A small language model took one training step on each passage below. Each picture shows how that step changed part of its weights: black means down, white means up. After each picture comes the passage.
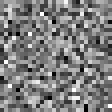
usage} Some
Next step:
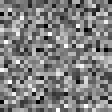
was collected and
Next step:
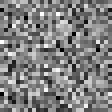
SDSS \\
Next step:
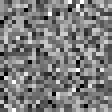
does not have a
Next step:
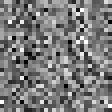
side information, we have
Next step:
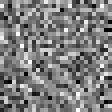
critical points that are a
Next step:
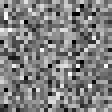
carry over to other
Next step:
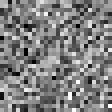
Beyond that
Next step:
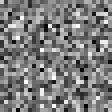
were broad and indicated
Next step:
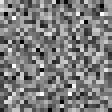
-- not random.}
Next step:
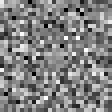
of web-based
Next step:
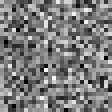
the expansion rate, we
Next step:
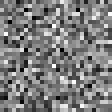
to ensure the principles
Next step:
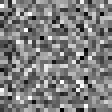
have assumed that the fields
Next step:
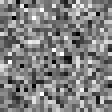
special treatment.
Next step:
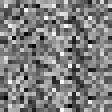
a set of the form
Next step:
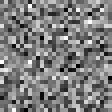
loading the required data
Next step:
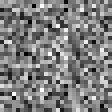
this source is core
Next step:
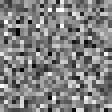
individuals to overcome
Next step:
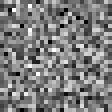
in an increasing number of
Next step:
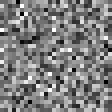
so it relays on
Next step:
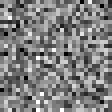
will result in a small
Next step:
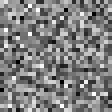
change at young
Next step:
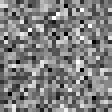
linear trap to a
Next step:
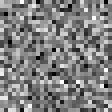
which arises from
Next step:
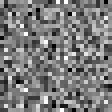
= 0$ decreases
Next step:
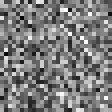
calculated, using the
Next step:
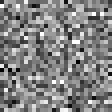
on a Wilson
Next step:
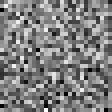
In our experiment,
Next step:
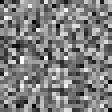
the true longitude
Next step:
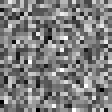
The high contrast features
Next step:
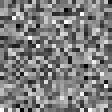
the soft masses, as
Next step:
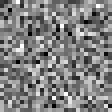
two-dimensional system and
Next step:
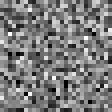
the uncertainties. The
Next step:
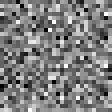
generate Bell states
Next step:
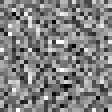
The adoption of
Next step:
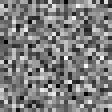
the matter entropy with time
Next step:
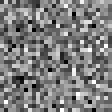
immovable band
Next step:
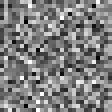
not exist in the
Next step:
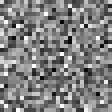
Micali, \&
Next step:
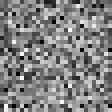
with basis $$
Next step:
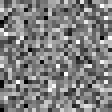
universe may have
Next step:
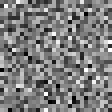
Candice and
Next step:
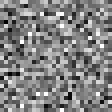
MPI boundaries
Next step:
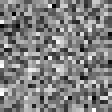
corresponds to degenerate
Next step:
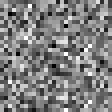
comparison of the detected
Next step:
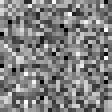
This paper presents the
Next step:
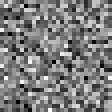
is a horizontal
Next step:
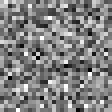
reconstruction based on
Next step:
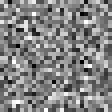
independently of
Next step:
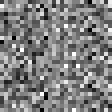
within the weights or
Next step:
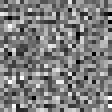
CDW peak at
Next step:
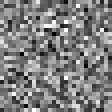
problem. The latter
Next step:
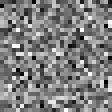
the codeword
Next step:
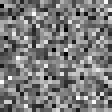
of the Edwards
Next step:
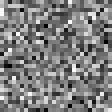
fm. To
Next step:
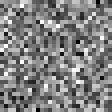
resided longer within
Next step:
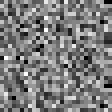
extended Hamiltonian that generates
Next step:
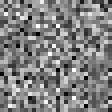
is borne out
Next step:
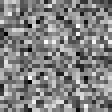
was also proposed by
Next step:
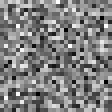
provide several applications of the
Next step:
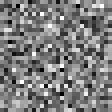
contribution to both $b
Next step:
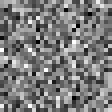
boson of the
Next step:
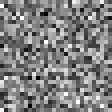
by the NEXT
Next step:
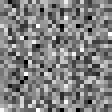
modeling to identify the
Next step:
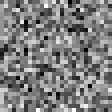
need to have to best
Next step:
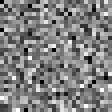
can synthesize any
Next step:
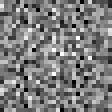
We can either follow same
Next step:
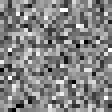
selector that
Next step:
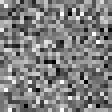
is \gd in
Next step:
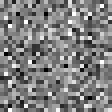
biphotons using
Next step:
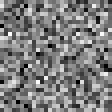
is sufficient. We
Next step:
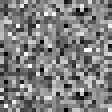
the lens simply by
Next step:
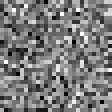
to Howard and
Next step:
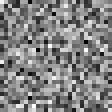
Significant changes
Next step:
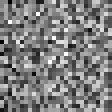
from the created charge
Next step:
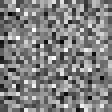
conformally coupled
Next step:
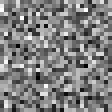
in between are classified
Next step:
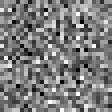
subsection, we can
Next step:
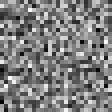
as the outburst
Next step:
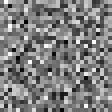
initial parameter set of
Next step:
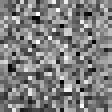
solved in the
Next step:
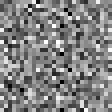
\eea These results
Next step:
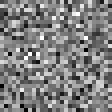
on the supplied
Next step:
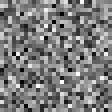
speed, so that the
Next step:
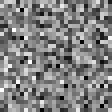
its sensitivity analysis
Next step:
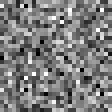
face more significant
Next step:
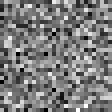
symmetric mass ratio and
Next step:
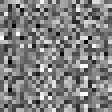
they are typically
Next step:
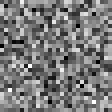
distinct cases. The
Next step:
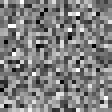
do not include general text
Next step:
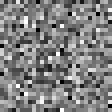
a telephone
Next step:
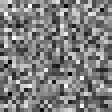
segment of a
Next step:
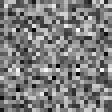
quantity in the linear
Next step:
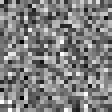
should be set aside
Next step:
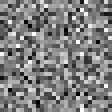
energy capture, thereby
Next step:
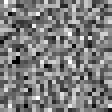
evolution rule of random
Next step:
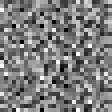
respective domain.
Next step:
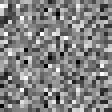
FFTs there are
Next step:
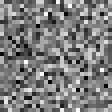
is much smaller. A
